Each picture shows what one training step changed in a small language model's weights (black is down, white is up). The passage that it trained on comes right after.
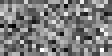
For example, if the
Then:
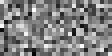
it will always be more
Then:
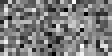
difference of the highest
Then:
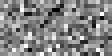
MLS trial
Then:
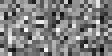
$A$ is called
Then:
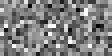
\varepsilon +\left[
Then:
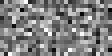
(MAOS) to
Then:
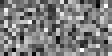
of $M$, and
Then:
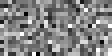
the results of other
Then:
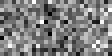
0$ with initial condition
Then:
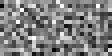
one may easily check:
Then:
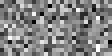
are cofibrant
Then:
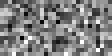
carry out the
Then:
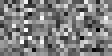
crucial for the
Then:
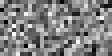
such nodes but still
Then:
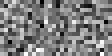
structure on $X$,
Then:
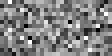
the boundary conditions satisfy
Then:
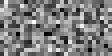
the previous lemma,
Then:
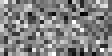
VP representation of
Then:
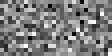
well-known for its
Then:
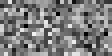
the root $\rho$
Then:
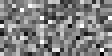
an algebra structure on
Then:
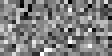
\forall i\in
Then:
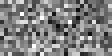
reducible), or
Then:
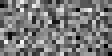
provability of all
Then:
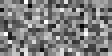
the walk from
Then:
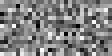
So maybe, I
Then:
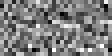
Suppose $\zeta =
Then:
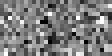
The fundamental problem of the
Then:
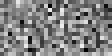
of a symmetric matrix under
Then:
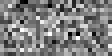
there are at most
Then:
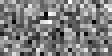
with $n$-ary
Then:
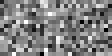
Since $L$ is
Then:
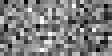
u} \mathcal
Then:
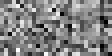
dimension $k.$ Note
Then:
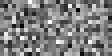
particles are not
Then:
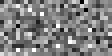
\ene holds for any
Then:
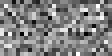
constructed by glueing
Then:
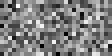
a finite-dimensional linear
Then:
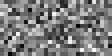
\to A$. If
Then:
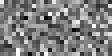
bijection $\theta:
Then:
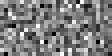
consisting only of
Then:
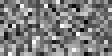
section, we establish the
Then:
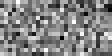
using the following:
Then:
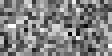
three terms are finitely generated
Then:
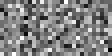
unimodal and
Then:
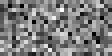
when controls are continuous
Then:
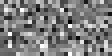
are coordinates in the
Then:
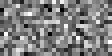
consider the minimal AY
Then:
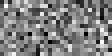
need to compute if they
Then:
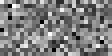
will be different in
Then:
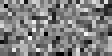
For the second bounding
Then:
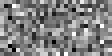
valid in characteristic
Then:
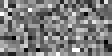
and the physics
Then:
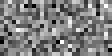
only to show that any
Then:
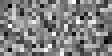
The following three equalities
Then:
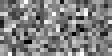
Series A.
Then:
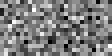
The relevant
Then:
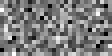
\mu }\left(
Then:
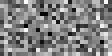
all automorphisms of a
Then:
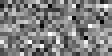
that it is quite
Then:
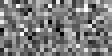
exists, then $n
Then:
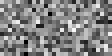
the maximal translation group
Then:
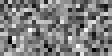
and more realizations
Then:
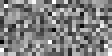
the connected component of
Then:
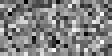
product. For \[
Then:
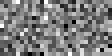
unique up to isomorphism.
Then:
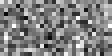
more of the story
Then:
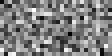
we may assume that $
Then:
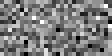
the DMD method
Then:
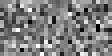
k))$ send at
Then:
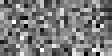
appearance of
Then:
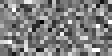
px.$$ The case
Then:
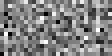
we study the effect
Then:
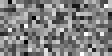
the entire optimal
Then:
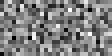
only the possibility that
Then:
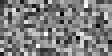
is the statement that every
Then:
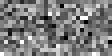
the summands corresponding
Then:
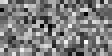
and the intersections
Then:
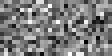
damage of the
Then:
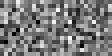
is true or not:
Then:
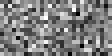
a PB on a
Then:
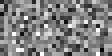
depend on $T$
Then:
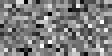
non-even positive
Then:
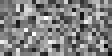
a linear combination of
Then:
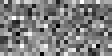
lies in a single
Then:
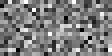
statistical properties at
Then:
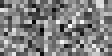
times in $R$
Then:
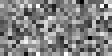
standard residue
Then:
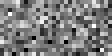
Let $F$ be
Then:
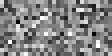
was delayed
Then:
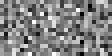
the point of view of
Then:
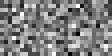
canonical symplectic basis of
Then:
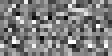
\leq j \leq
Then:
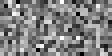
the ${n \choose
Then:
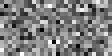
then consider $$\cases
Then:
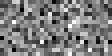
normal to the right
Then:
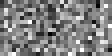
of $m$
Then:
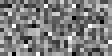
Theorem, it is sufficient
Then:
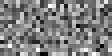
by Kitaev
